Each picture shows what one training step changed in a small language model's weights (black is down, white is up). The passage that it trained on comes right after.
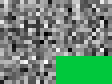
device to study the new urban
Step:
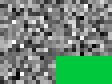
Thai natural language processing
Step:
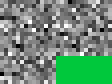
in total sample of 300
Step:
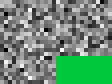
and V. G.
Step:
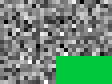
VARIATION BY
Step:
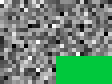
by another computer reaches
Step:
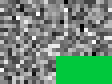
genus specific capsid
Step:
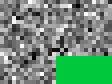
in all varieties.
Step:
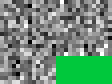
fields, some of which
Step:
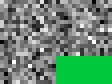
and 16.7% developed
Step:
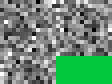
errors were identified in the
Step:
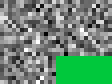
the applications for developing systems to
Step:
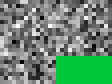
it knows that the
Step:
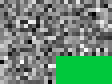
prime ideal, -
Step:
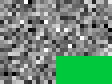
performed by X-ray
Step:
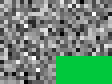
pattern plug-ins together
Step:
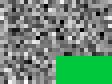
science of identifying individuals based
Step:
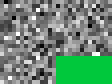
a fuzzy controller
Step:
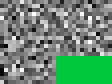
terms of efficiency and effectiveness
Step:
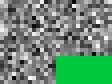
and expectations. In general
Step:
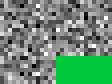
implemented, which has been
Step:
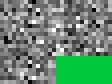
data are normally distributed
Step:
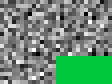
effects. Adherence to
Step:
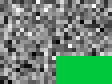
integration, and cooperation
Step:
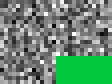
voice or data transfer
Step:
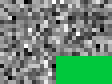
Brock, Mace
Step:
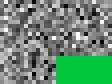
paving blocks
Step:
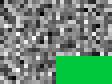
survey instruments consisted
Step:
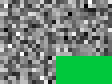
for which it was proposed to
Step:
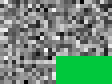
pooling layers in
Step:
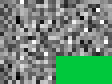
2013), and collecting
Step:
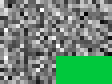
useful information. Finding
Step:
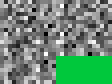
for a child's main
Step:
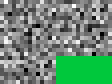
capability of new side impact
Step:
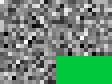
and give option to
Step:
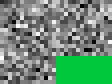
of the Divine
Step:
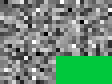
synergistic effects of both
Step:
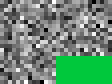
Line 1 and 2
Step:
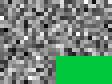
was proceeded at two
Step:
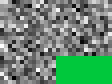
of the future teacher in
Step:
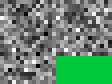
needs to improve its infrastructure to
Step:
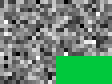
academic years were invited to
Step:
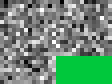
customer-centric value
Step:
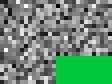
treating various diseases like
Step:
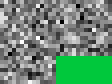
the real compensation as
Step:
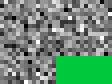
prepared and their properties studied.
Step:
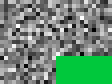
Biometric analyses were
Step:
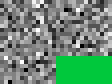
with industry demands and
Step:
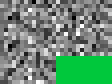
*South East
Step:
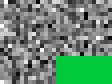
were obtained. It has been
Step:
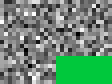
the United States and
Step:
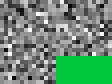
who is always polite to
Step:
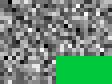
The Mediterranean fruit
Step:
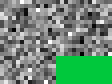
I avoid vandalism
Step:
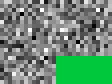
comprehensive and coherent
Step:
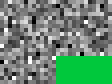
expect a total reaction velocity greater
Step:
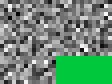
C. Palermo
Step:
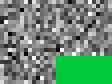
cases for each outage scenario
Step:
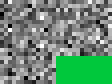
spectra with signal comparable
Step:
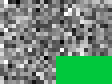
10 min. and then at
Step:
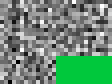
does not substitute the
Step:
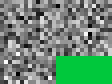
a non-conductive
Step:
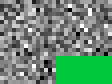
Baglan region from
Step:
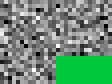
hydrogels containing
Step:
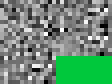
which is better adapted in
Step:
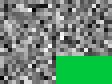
the project. Here,
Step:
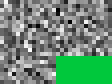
locations. The parameter A
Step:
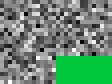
described in a US National
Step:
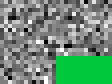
brown needles,
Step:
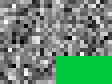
and the Penal
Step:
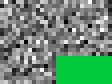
their impact, making it possible
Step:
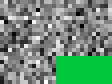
the duodenal
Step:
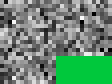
Study Design &
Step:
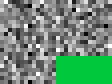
of the molecules used
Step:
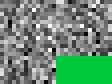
of vital organs revealed
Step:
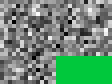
research on fluorine in
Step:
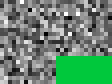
public safety. This study
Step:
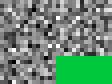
migration pathways, which
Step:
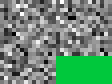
0$, while susceptible
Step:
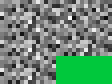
N N P N N N
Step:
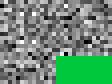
red area and by 120
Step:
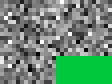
insignificant. The
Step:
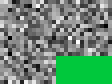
of the positions of its
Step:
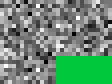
in further developing the concept of
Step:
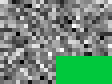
of oils from nine
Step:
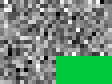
indeed unique and most
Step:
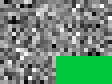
water scarcity problems
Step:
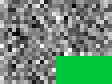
and the interest of the
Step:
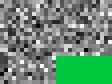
as crucial to the normalisation
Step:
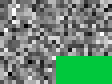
gave the highest ethanol
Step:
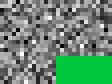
MPP. So, we
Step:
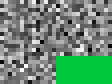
rates by combining a series
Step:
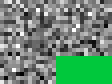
we also kept the
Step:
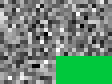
the substrate leading to
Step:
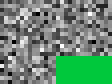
children with CVD have
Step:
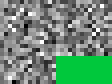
to select pupils
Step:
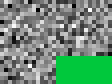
diagrams have very
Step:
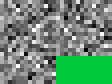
challenges, as is the case
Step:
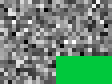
to an increase in fluid velocity
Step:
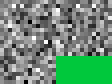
the same Zanchor
